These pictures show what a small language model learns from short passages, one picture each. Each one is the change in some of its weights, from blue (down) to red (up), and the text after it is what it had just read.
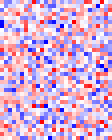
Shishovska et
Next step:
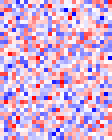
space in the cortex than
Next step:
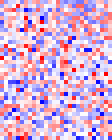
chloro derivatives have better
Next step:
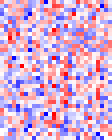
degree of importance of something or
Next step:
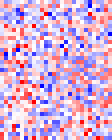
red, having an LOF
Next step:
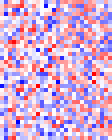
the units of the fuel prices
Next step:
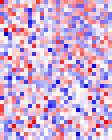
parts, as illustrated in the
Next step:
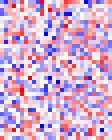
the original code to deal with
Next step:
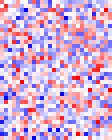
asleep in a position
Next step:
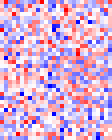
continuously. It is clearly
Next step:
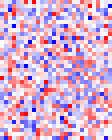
Intellectual property rights KER
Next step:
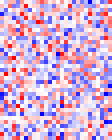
only one parameter, namely the
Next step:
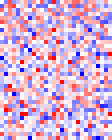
system. Down flow bubble
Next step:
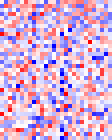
property protection in ways that would
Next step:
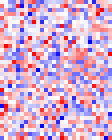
that while students experienced moderate academic
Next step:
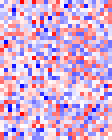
for many types of noise and
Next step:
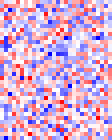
for AND products to be the
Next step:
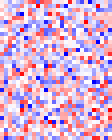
CBN should reduce
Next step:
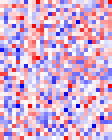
than not using an external
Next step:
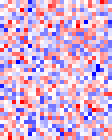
delay with a first order approximation
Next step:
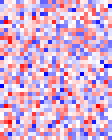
climate change and variable socioeconomic
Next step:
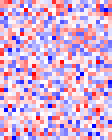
and modify five transfer learning
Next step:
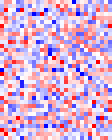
about Öland and workshop
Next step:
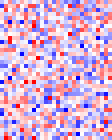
Test Applied Dependent
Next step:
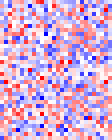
the use of Essential
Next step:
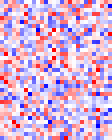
presented new methodologies for
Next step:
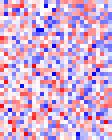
the impact of corporate governance
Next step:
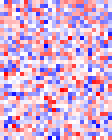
temperature in the building, simple
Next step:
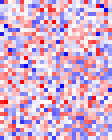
India. - To find out
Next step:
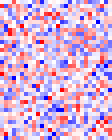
value created in the entire period
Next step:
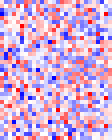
one father. They were
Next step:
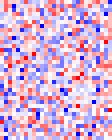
Vitamin D and is
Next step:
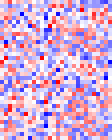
in this study. In
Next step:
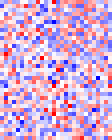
at the molecular scale. 2
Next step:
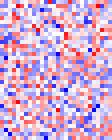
emergency despite the measures put in
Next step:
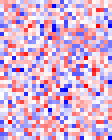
The “Unità
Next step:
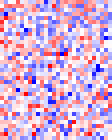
for a successful model have been
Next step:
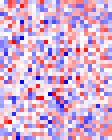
output the signal to simulate
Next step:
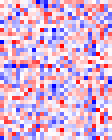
us by Matteo
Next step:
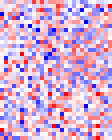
other chemicals were of
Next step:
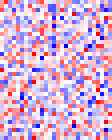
Nek Ram.
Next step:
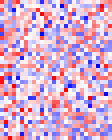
controller. Phase retarding and
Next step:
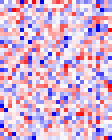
word 'lamang', which
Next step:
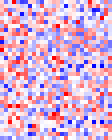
software platforms offer different degree of
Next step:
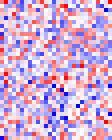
is quite low. This study
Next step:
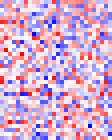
utilization of library by NCE
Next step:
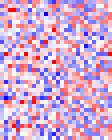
Variations in the relative
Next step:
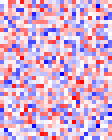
proposed MBLP
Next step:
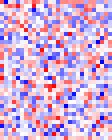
obtaining, from domain experts,
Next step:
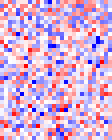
of a model to develop
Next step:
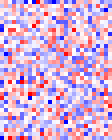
Frequency (n)
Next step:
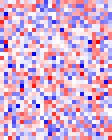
for segmentation and membership function
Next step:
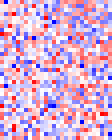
this action, WP9,
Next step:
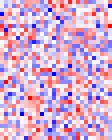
management support, subjective
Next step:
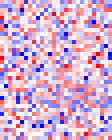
dysregulated were those
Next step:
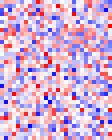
project management √
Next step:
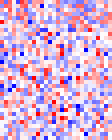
voltage across the load can be
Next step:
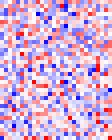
< 40 PER Cd
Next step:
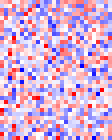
on individual parameters, this research
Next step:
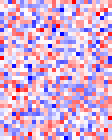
smaller parts (called
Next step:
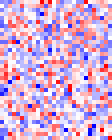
to know what each country has
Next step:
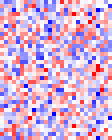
of a monostable
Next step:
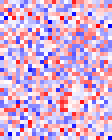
of precancers is a
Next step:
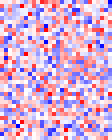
research discoveries and practical
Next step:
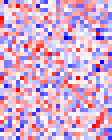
often struggle in such
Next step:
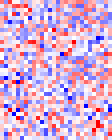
as a dispersed polymer
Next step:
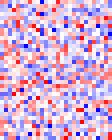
Abstract This thesis investigates
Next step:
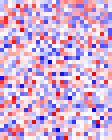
relatively superior in performance, the
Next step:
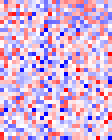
exploited to analyze the effect
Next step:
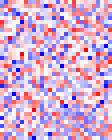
CRT displays to
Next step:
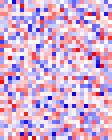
Rene 41 and results are
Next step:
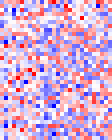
in accurately tracking the
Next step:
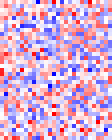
between work-life balance
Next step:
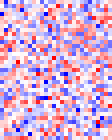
research interests in Anxiety
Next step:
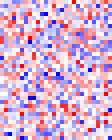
(cm-1), intensity
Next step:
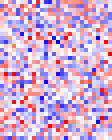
of milk fat with oil
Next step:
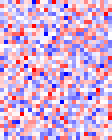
the F-statistic
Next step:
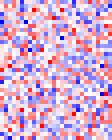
Countries Importing
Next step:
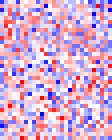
section 4 describes the computer simulation
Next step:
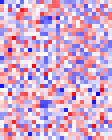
Effect of change in the concentration
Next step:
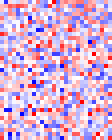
felt acceptance and comfort
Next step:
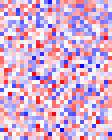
of journalists to express
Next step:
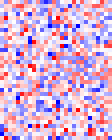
"How" of learning
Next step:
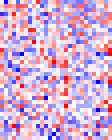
irregular trends in the
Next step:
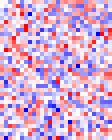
According to their meaning, the
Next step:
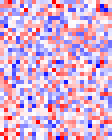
of three transfer logic solutions for
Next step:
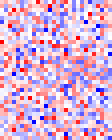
pair (\mathbf{X},
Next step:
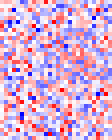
as it is less foreign and
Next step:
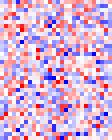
input images. 5.1
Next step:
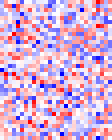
that online modal learning has
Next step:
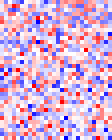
traditions and understanding other values
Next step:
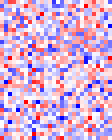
transformed into the same image
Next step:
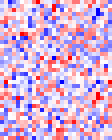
by a microstrip line
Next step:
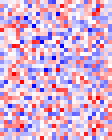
There are a great variety of
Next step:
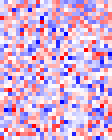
greasy appearance,
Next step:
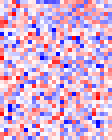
been widely adopted and is
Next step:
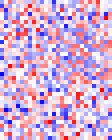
induced by P is $\leq
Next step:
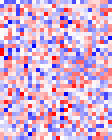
water level and flow data,
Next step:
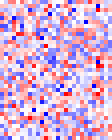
they could be checked by others
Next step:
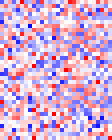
and rheological performance,
